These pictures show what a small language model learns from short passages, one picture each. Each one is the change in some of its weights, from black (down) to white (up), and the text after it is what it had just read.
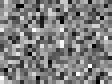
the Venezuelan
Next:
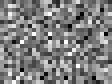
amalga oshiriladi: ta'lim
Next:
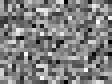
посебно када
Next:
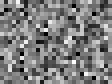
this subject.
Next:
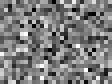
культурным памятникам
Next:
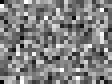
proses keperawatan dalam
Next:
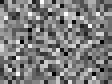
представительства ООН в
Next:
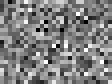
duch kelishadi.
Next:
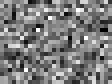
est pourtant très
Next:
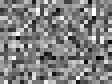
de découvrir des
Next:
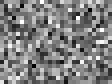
sensações, sendo importante
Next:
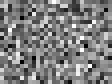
Néanmoins cette
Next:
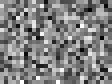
ao mesmo tempo em que
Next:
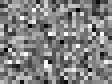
va yo'l tarmoqlarini
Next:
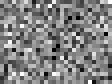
los avances y resultados que
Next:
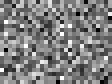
| <input
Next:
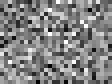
concebido en el área
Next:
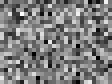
the judgment of an
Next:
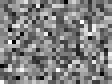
una persona por su identidad
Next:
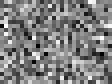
выше облаков»
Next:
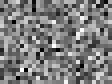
AND SOUTH
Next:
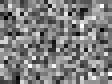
vida, pois questões
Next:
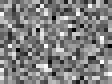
4) систематична
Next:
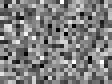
peringatan dini regional
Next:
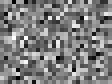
своей трудовой
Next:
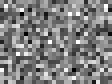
мазкур оид
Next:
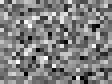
atingido apenas
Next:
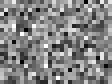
K Man traut sich selten
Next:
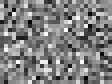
dimuka bumi,
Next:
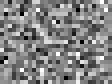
ardı arkası
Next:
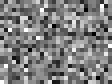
mumkinligiga yana bir bor
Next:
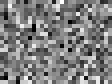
maar zijn tevens
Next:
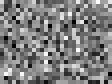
maqbul yetishtirish
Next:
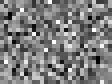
que forma a postura
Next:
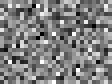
tindakan siklus
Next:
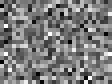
Том, 7 Номер
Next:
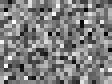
oladi. Mahoratli
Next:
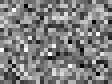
las mejores condiciones de
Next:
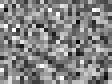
а й інформації,
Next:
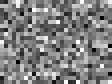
к изучению русского
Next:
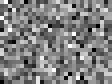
approaches to the
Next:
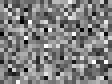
terhadap terhadap kinerja
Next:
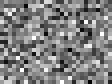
trajectory of
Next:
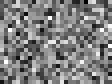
Е.В. Находки
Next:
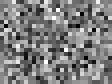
oxiridagi boshqacha
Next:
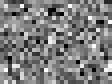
Angerer. Vorne
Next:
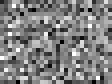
his qilib turishlari
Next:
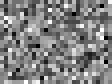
boshqara bilishni,
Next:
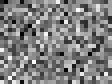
Yuriy Safiyevich
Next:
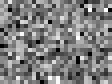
otlar: Yozuvchi
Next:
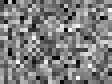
seja, “o uso de
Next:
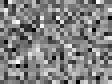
de la Insula Barataria
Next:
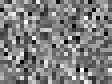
NHT membuat
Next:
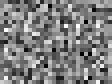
και στις
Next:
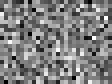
такий інноваційний для
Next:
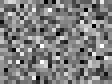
w oczach tych,
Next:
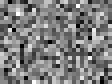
Hoofdstuk 3
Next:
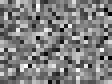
basta [abrir o
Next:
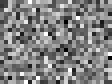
huquq, xalqaro
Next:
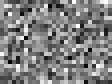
muhim ahamiyatga ega.
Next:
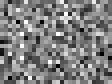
parte, está el agua
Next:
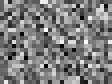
ação da técnica de
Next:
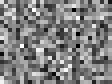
de tratamentos para a
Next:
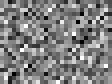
infratuzilmasi va
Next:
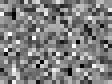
- 1) При потере
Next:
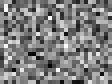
и хорошие
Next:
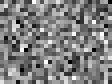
choisis en fonction de
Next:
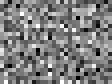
the conclusion of the
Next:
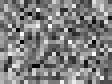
in Society*.
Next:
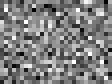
draba* (L.)
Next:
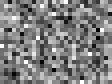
individuais herdados,
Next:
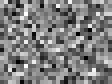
Como dito, termos
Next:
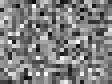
el mismo estudiante que
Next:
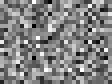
emosinya. Jika
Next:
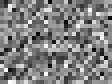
zonalar haqidagi
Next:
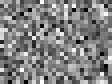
lugar la tarde del
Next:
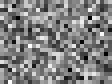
Г. Лисенко,
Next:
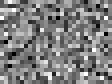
of Pharmaceutical
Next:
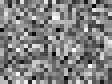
не столько, на
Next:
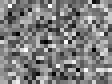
la adquisición de
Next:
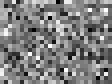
щодо протидії
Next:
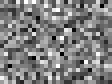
of Early Trauma
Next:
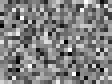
o'rganish usullarini
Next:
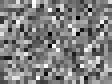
Toshkent "Fan va
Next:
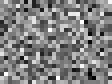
yang umum terjadi pada
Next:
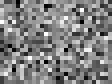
- O'quvchilarning estetik
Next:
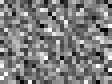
30. Аскарлов
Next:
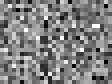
kanama ve gelişen
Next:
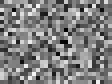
Increasing the
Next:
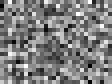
a replantearnos
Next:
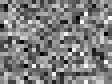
asoslangan model qonunlarning
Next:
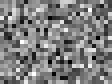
umum yang dipakai
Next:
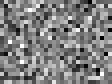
Universidade Federal de
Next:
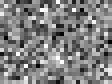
государственного университета
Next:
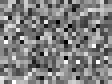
Social Networking
